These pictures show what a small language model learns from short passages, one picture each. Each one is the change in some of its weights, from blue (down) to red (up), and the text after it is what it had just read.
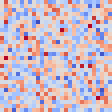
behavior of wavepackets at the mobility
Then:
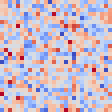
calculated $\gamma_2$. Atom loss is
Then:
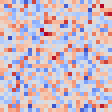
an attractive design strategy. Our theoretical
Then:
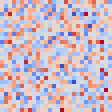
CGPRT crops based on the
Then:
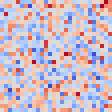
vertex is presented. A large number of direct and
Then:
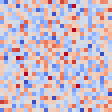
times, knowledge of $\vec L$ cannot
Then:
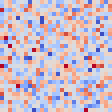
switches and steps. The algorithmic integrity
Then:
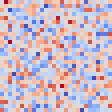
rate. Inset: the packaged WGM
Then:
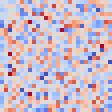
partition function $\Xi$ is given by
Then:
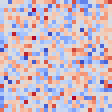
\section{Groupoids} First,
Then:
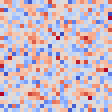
does not prevent real-time deployment.
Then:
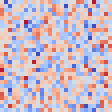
structure analysis [35,38]. The decay length
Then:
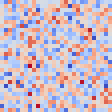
baseline scenario, demonstrate that vehicle emissions
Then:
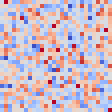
However, such an impact of the CEF
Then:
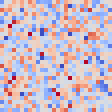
] d\omega. \end{equation}
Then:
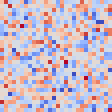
the node representations of neighbors and other nodes.
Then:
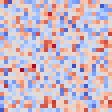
This validates the cross-device
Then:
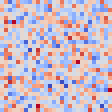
and $\epsilon_o$, respectively. The
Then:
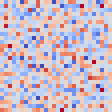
moment of $F_{3,\gamma
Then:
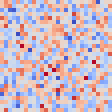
to better than the statistical uncertainty, with the goal
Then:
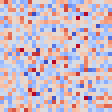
ecologist G. Evelyn
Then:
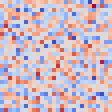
|\boldsymbol{\alpha}|-1} }
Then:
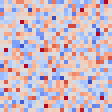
were made simultaneously in \twCO\
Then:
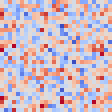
user facility, was supported by the
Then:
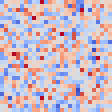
\( H_{\mathbf{P},\epsilon }\mid
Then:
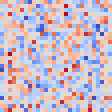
over a compact set and is therefore finite.
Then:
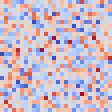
surface of a topological insulator}, Phys.
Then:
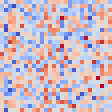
In conclusion, we have demonstrated the first detection of
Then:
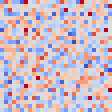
Cohen-Sutherland and
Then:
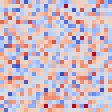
$\propto t^{-p}$ \citep[in
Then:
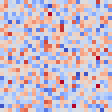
from the broken Galilean invariance of
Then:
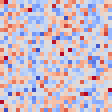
precise meaning to the term ``thermodynamic
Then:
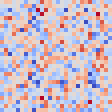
In Sec.~\ref{s:calculation},
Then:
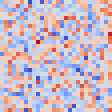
degrees. It is then reduced to 0.1
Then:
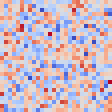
laser driver over distances superior to the
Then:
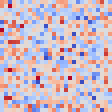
of the complex random gain, the complex exponential of
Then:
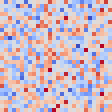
Here, dense is used to refer to a typical
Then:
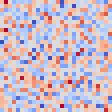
and the resulting block–diagonal structure of the
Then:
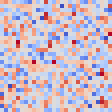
and gives information about the external magnetic field.
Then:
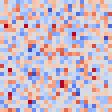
$m_h \simeq m_A
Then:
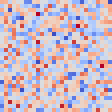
on basic boxplots features). It is clear
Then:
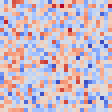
Poisson summation formula gives \begin{eqnarray}
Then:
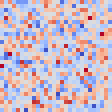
{Quantum metrology},\ }\href
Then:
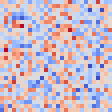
are assumed from the spin dependent structure function
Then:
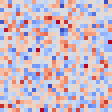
by the open source mesh generator triangle
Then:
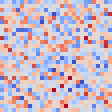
surface-related phenomena, such as surface reconstruction
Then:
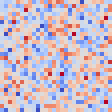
the other hand, for $\omega<0$,
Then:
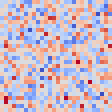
clusters in atomic-cooling halos via rapid
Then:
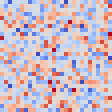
conductor, $e$ the electron charge,
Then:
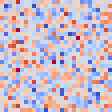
employ the usual coordinates. By introducing one or more
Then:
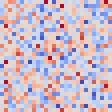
considered to be strongly non-linear, especially because
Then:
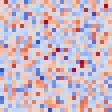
the dipolar interactions and the one body
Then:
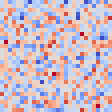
surfaces are separated by a liquid with an intermediate value
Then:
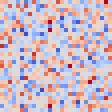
a more human-readable unidimensional
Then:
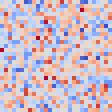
masses corresponding to pion masses as low as 200
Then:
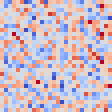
{}From our previous discussions, it is clear that
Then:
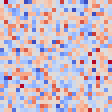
the frequency separation of the high-frequency waves remains
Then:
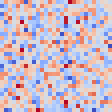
Fig \ref{glf}). As this figure
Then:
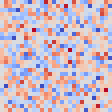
in the low to medium bit range, being
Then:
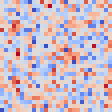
$A$ obtained from $d A / dt
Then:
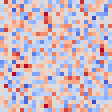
the two teams (H-A).
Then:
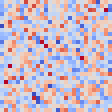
dependence of cFLL and sFLL
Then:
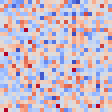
X-ray) observations, and an alternative way
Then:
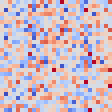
ToFiE similarly depends on the persistence threshold
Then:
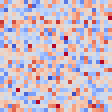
$Q=\alpha H\rho_c$}
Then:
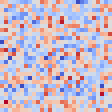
of reproduction, it is interesting to compare the
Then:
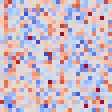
rate of baryon absorption is determined by the relative
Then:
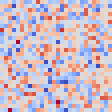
databases with noise, in 2nd International
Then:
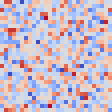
volume and reducing inter-chain bonding
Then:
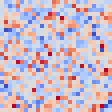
form, where $\rho$ is the density,
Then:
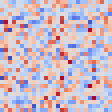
of tasks, i.e., the accuracy of
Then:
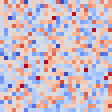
several sub-discriminators each handling
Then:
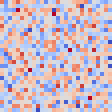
expand the definition to higher-order commensurate
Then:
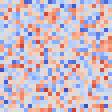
find that all modules work fluently, including
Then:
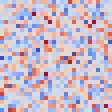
functions of the differential variable $\Delta\delta$
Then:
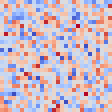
are expected to provide hints to answer questions
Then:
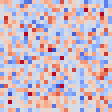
as a function of its position in the galaxy,
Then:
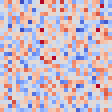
Processing and Computing}\ }\textbf {\bibinfo
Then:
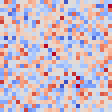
to 600 K. The results suggest that it
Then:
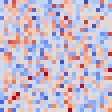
is constrained to be \begin{equation}
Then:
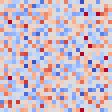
e Ricerche "Enrico
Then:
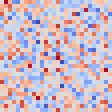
formalism, one has the imperative of
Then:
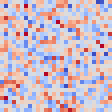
which shows that the $\varepsilon$ ratio is roughly
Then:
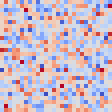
compared to the conventional Haldane gap. Because
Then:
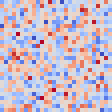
$n+m$ is the lowest dimension of
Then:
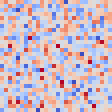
time $t$ begins at the OFF
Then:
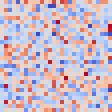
to Picard-Fuchs}
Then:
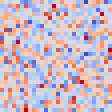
functions that the dependence of the self energy on the
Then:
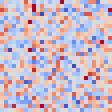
and resolution of 20-30\% of the
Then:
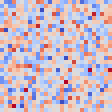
determine $\kappa_{ij}$ can be solved
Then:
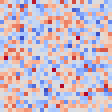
a non-trivial phase according to their boundary condition
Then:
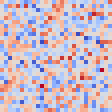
that there exists latency in the notification of
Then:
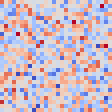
\cite{Yang:1968rm} to
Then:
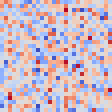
as batch jobs in a local cluster or
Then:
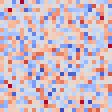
phenomena besides predation (such as limited
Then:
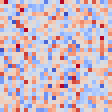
good agreement verifies the predicted low-temperature
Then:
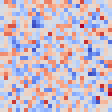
of \acen{} A and B. Note
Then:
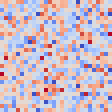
periods of oscillation. A section of the
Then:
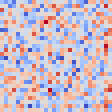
parameters, including the bias field, pump strength,
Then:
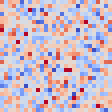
expansion in eigenfunctions of the angular part of a
